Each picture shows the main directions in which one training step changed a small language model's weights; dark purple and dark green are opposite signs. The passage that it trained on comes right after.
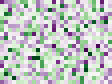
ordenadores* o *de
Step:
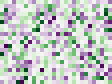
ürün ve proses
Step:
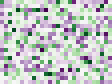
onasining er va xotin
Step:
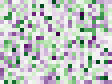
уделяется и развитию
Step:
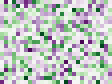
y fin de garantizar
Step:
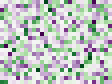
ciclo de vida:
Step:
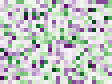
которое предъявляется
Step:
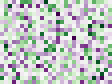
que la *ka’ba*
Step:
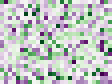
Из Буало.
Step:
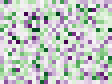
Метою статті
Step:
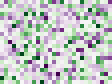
били узети у
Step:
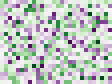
Fundamentos teóricos
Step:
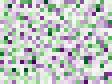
que forman parte de la
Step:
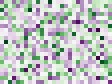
milliy qásiyeti
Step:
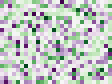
дорог в нашей
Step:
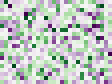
успеха и
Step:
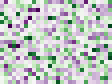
de temps qu'il
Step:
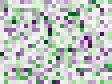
peneliti menjabarkan
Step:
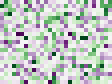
é semelhante à de
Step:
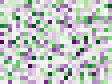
To'ra Ibratning
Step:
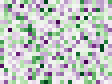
que esse sentimento de
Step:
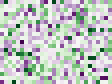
«живое» и
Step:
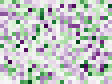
Segundo os autores,
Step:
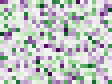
ilkesi'** etik bir
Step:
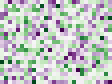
ketika pelaku
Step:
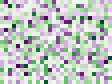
саме до цього
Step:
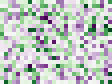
die Akteure des
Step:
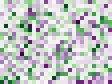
юқорида таклиф
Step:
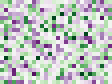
unvoniga sazovor
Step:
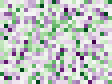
diese Gruppe nie
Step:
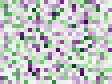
ko'ra, donli
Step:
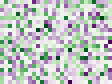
усуллари, рангли
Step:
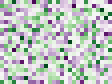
combinação desses
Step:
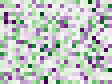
XDF va LMDF
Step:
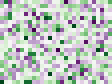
музыкальные и
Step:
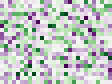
de lijst van eminente
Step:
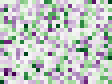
yang merupakan
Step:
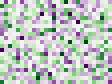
qabul qilinadi.
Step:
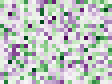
daha yüksek
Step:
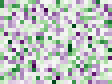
decisão, só eles
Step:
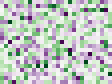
por lo que el grueso
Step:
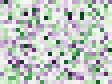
Плазма крови
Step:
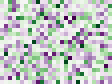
& INTERPOL
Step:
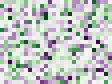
ва хусусан,
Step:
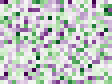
s'insèrent le
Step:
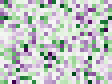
– лесничеств,
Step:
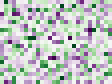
représente un défi
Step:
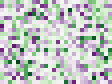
было охвачено
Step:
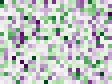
keng assortimentini
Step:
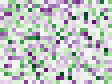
deficits, and showed
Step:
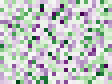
atau dasar umum
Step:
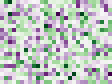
a small amount of
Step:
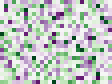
va profilaktika ishlari
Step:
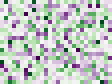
г. Кызыл,
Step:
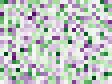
construção de ambientes
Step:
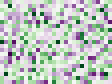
їх можна
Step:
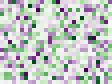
in the postpartum
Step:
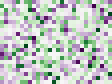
im Wandel: Neue
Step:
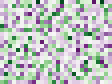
o`rgangan shaxmatchi
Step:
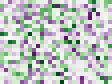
prostrano. Moja
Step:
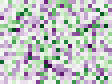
acuerdo con la
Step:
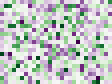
A Biomecânica em
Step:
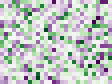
consultare din 1993
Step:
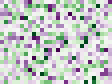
para as organizações o
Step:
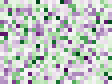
ta statystryky
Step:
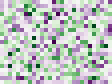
yo'q emas edi;
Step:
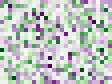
сустава. В проекции
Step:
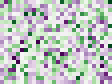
экспорт ва
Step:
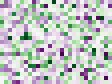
Putri Hijau
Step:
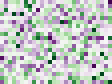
di Heidegger,
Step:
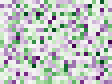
chiqish sabablari va
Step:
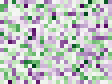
bilan kechadigan
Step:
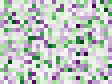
citado acima de 10
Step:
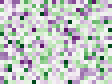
Es proverbial la
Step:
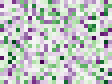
qaratilgan bo'lib sport
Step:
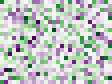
buena memoria y ser
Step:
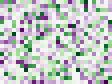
отдельных сфер
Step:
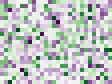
obrazining serqirra
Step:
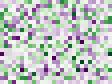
presente nas praças
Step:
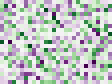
shart. Mobil
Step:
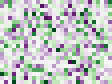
уни ҳосил
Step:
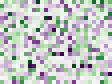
Orol dengizlari,
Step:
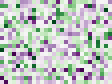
Basta pensar em como
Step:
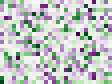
при исполнении
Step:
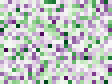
costruire una
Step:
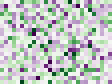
implementación del modelo de
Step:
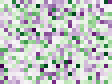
normes à fort
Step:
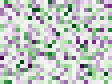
N., Axmedov
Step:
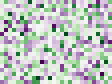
de um capítulo do
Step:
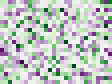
abierto, donde se
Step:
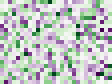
cabang-cabang dan
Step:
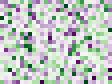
elementos que componen este
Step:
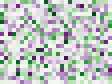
arbejde er
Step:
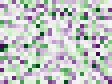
yoki qisqa
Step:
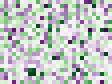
comunidad en tanto que se
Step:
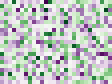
foydali modellar,
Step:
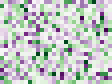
2 соат давомида
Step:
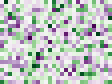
tavsiyalar berilgan
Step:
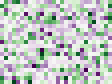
shakli mavjud
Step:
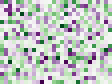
gênero e sexualidade
